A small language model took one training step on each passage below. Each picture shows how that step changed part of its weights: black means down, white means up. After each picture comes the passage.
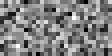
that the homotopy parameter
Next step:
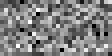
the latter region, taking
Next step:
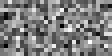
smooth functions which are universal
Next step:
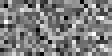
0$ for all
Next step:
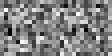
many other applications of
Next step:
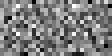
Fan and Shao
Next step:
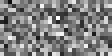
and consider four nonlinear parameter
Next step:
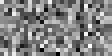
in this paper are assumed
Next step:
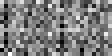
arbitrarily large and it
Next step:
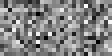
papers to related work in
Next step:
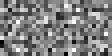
Now we show that
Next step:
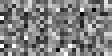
and Technology of
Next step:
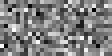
Mathematics and Statistics,
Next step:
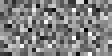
converges almost surely to
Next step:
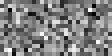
descriptors in
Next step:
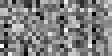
Gorenstein rings and their
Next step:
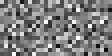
we prove that $$
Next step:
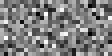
length at least two.
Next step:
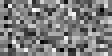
around $C$ in
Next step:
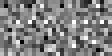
same arguments as in the
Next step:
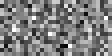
complex \(L\) and
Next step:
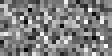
subalgebra pair is normal.
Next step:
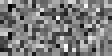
and $t$ is
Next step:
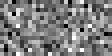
exists a localization functor
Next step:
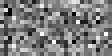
by mathematical physicists
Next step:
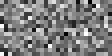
the spectral gap.
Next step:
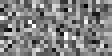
residual evaluation} In practice
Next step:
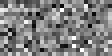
cada nivel
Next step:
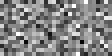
the Harnack inequality
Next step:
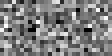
\mbox{ for any
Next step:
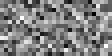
least possible mutual
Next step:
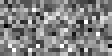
orthonormal basis of spherical
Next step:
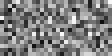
and diameter
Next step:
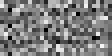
is to find {\it
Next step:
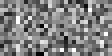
covering all the edges of
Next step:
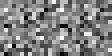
an infinite subset $
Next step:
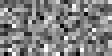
affine monoid with a
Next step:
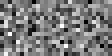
\compose \cdots
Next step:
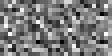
\geq 0$ and
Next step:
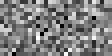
the values on their boundary
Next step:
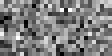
has to be compact or
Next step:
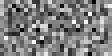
of generality, whereas
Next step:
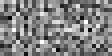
circle method directly to the
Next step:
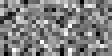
that there is a homomorphism
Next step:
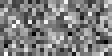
equivalence, an example of
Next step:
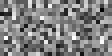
in pairs can be
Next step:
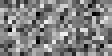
proposed. For example,
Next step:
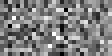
stable limits can be
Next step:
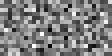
on a probability space
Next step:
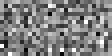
ordering of the vertices and
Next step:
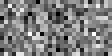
i) is based on
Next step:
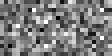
holds. For the
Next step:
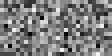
multiplicity of $p$.
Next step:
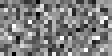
paper, we consider
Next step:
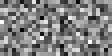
prove it, on the
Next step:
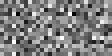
we have shown in section
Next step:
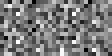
\right. \nonumber
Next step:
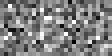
triple crossings, then
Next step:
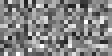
equality (6) can
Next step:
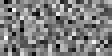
On the left, the
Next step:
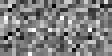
{\em IEEE
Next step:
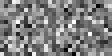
Suppose one of the following
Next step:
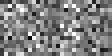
A) \to
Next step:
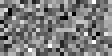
by $\Psi,$ and
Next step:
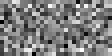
$\mu$ and
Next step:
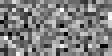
symmetrization and the
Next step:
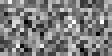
however they are not the
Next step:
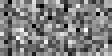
is unclear.
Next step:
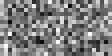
of which {\bf the
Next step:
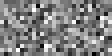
organizers of the
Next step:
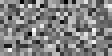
$\bullet$ In the
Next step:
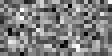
a solution that minimizes
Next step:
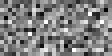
consistent initial conditions,
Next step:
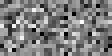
if $f$ is
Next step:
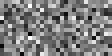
and $\beta$ from
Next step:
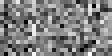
continuous and}\\ &&
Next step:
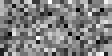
of an improved algorithm for
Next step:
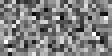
Section 5, and under
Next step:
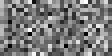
of Oxford \\
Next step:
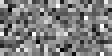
is twice the area of
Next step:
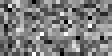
penalty}) for an
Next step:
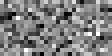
that started with the
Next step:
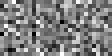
\times \R $
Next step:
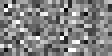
a sojourn
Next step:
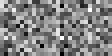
satisfying at least one of
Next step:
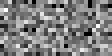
s_n$) the
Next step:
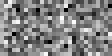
{\it Theory of
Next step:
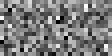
and delaying
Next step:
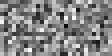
supported in infinite-dimensional
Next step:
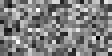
the computational cost, the
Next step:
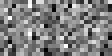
a co-ordinate
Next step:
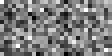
with the time step
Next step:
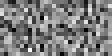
realization of abstract finite
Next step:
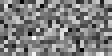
the element $\varepsilon$,
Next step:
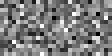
$i \geq
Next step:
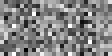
could even provide a
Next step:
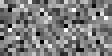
is always integrable.
